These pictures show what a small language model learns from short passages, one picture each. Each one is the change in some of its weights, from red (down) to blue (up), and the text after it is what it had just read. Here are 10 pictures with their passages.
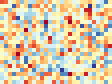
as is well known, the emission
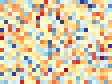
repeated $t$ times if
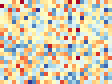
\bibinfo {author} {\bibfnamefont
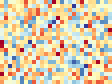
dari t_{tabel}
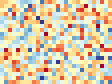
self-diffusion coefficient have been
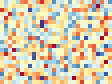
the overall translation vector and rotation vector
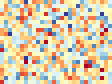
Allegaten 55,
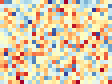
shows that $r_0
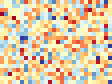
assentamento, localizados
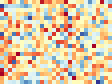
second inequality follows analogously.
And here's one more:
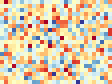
flavours and levels
